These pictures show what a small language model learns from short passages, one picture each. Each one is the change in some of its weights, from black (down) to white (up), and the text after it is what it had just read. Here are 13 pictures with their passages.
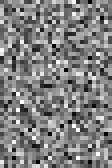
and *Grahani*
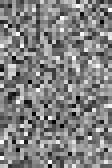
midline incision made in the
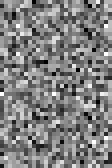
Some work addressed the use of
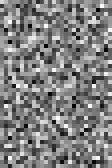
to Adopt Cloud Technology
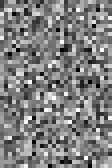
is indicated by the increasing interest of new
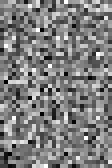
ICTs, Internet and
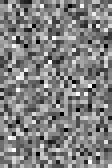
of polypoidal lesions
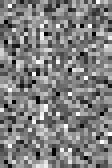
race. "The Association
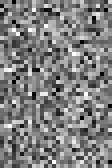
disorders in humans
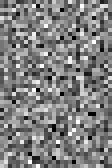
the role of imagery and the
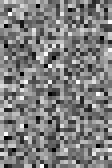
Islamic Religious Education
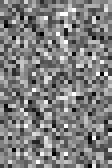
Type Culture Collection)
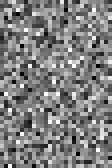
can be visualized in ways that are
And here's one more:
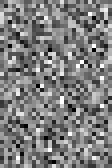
with primary forms of decoration being
